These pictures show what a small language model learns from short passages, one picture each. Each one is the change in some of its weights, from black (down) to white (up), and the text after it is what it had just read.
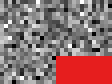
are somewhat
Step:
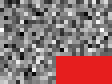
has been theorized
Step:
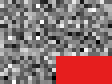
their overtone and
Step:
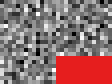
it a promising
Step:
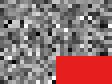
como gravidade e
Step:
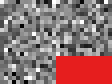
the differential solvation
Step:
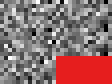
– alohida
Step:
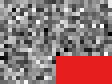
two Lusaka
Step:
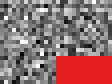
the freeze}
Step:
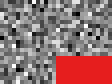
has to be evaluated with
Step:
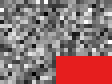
development degree of
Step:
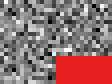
el fin de realizar
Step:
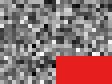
this application to
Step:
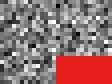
buzilishi bilan
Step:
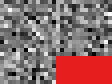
both the experimental and
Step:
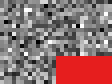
exposure patterns
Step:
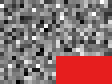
Awareness about
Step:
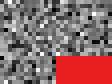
and minimises the
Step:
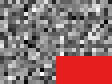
to the expressiveness
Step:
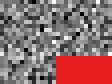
using perspective. }
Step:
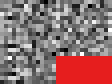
it requires additional
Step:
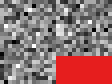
and are identified based
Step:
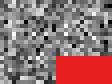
clear melody
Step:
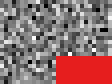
findings, Yalong
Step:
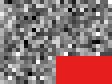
portal of the
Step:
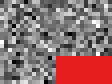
efficiency model and
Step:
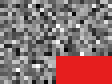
time. Virtual
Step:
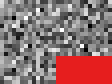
low extent would increase
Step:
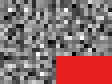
that for the transverse
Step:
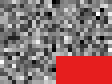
threshold higher
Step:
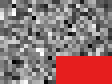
efficiency of
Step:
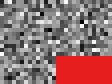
applications. In
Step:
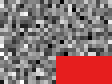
de género en
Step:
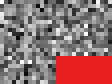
work is aligned with
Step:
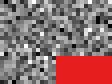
детей к
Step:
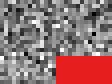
of hub density follows
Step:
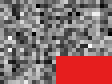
that minimize or
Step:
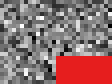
Un sistema
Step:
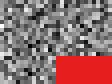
of the cubic
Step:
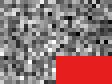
and other arts, to
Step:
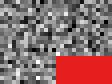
tannin extraction,
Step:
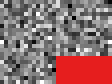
or adverse reaction
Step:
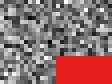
the existence of
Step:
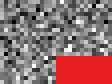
7. Real
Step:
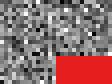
on three publicly
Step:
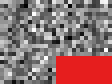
autre sujet
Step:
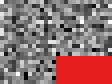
there is still
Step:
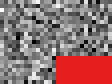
performance drops with
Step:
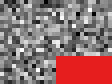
held together
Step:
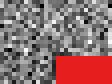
\ee The decay
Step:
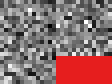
and interactions, the
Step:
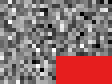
than the canonical
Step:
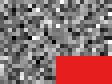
viability. Before
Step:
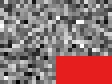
stress. On the
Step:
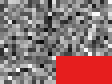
gap tarkibida
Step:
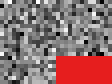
steady growth
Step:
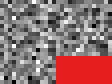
pram facing
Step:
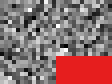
of the disorder parameters
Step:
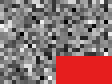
delivery of data
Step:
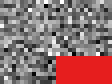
at 1 percent. The
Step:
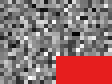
better than modified
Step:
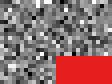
on the 10th of
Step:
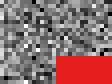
found that the intestinal
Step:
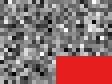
momento, é
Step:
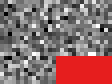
in the border
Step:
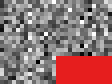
Q(\beta) \to
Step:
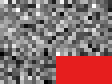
scalable, practical
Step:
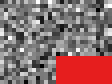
without being given
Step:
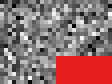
The solution of a
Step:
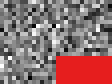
of layers cover
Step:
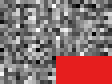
we achieve a
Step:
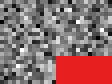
training methods
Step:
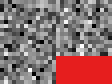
capital and networking
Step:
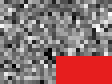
and previous results to
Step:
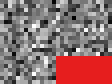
care interzice
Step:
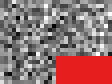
relatively small in
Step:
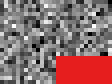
several phases of
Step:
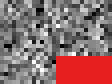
of inducing and
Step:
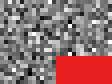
This is the rationale
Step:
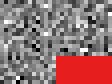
\end{align} For
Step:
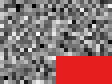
between more localized
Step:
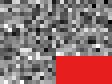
{\em Phys.
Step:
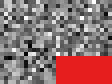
de determinadas
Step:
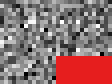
recent search was
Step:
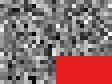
lo que, desde la
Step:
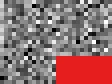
will see that it
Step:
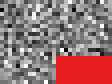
aniqligi esa
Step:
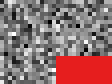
by asterisks have
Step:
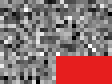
activity at 25
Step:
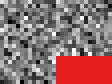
were; Control,
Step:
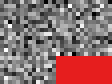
30 no exposed
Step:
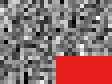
novo setor no
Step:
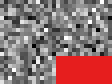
the generator of the
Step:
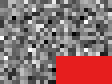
anamolous interaction
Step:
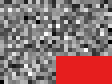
based on filling
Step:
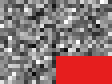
of the boundary of
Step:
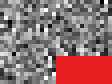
países y
